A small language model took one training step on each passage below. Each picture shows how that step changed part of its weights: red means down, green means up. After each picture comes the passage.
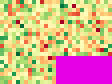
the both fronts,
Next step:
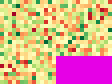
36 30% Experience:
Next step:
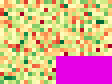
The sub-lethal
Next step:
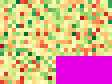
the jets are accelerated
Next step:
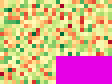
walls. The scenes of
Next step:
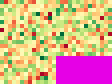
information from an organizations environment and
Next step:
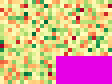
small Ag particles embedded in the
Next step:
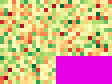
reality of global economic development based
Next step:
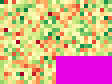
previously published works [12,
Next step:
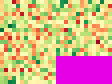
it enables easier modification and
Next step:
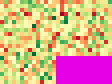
Typical flax fiber
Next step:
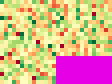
3.2, supported by
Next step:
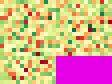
elements arranged in small
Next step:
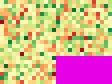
still do not understand why mass
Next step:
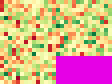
from thick soil layer. These
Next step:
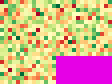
recourse to just one source
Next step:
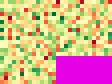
passing through the origin.
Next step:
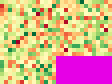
Precision High Precision High
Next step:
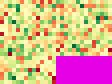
is defined by the differential equation
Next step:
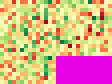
of 50 ms for these
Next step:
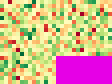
fractional luminosity level
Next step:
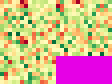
semi-hydrogenic and
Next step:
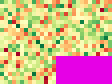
to the **Science
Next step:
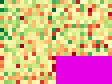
important public health priority. Of
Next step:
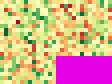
country category Disposal and
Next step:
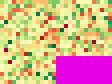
A force was applied at the
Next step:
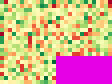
requires community insight, and
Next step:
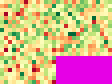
was selected based on frequency of
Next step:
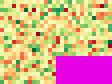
as challenges, peer support
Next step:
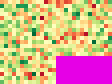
[2], developed the tensile
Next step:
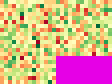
protocols for wireless sensor
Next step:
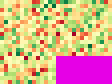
it, can be classified as
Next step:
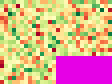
that time interleaving more
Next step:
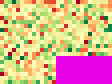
Siemens Linac
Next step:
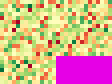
applied to FRP with large
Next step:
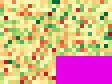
leading role in ensuring that the
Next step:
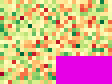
important material was the activated
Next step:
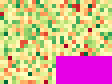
losses on swine farms
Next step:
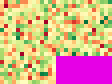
paste from an authentic text
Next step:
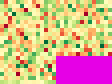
change in the feedwater
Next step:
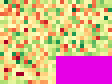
prices, inflation rate,
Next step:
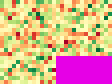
matrix constructed for example sentence
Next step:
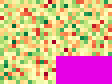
MSCs have been isolated
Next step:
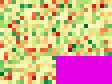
and PET could be
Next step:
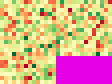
have not undergone a
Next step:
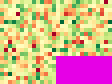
Theory Additional useful values for
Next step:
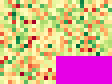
of 3.10 implies that
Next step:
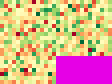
optimum path in mobile ad
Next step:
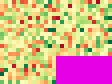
points as powerlines.
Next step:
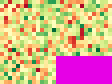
path to transcend the
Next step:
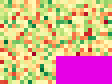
In pregnancy, maintenance of an
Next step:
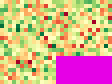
a sensitivity of approximately 85%
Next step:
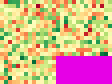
is a shame however that
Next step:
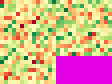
European educational area. In all
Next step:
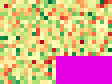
this calculation, as it is
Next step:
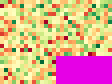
Additionally, the electronic control of
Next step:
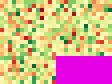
information while NAM identifies
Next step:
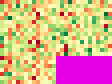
common symptoms and signs with which
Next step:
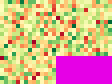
reported to occur in up to
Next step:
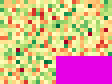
a lesson never learnt
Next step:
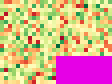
allowed us to extend the
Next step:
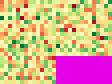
showed that this benefit was
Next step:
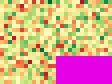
, AUC and the maximum
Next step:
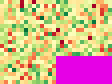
of discharges of
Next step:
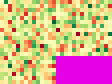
Revised Jul 19,
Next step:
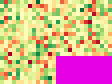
pregnant women with gestational age
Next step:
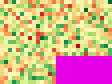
that reaction temperature had a strong
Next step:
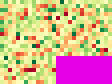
in Laboratory medicine –
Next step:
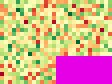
for $h\nu$
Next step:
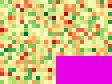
The proposed model accurately
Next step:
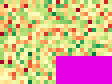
and transforms the educational experience
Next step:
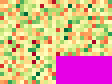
transition metals, steels and
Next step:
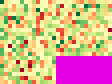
I don't see why these
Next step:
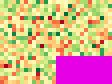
report is organized as follows:
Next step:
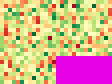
acid, fibric acid
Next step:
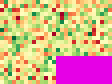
stay, names of
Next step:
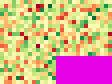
that technique was focused at
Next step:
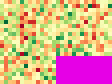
the patient and their families were
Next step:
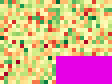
groups: participants over 40
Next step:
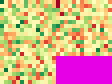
up being one of the primary
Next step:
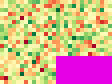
LNF in 2013 working on
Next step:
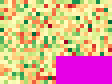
biodiversity to obtain resources for sustainable
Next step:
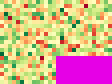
a collection of student work which
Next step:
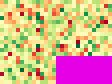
was then dialysed
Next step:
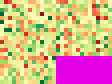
users can create a flow diagram
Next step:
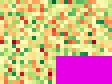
child-friendly schools
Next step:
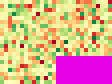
Availability of fruits 11 13
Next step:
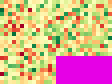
unique opportunity to help decrease our
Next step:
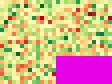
709 **Competing
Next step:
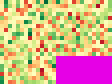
researchers have demonstrated that in order
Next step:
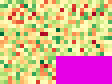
fasting (84 hours).
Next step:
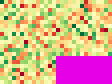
Ga, limits the development
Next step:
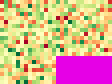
Alternative Medicine
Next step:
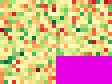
– intrinsic satisfaction,
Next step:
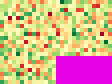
the growth rate of plants or
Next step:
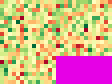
and bottom-right being the
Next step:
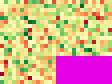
facilitates the proper allocation
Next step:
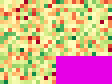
hypothesis about the significant lack of
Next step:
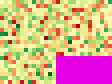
to the use of treated wastewater
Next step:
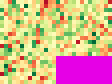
5 through Fig. 8 it
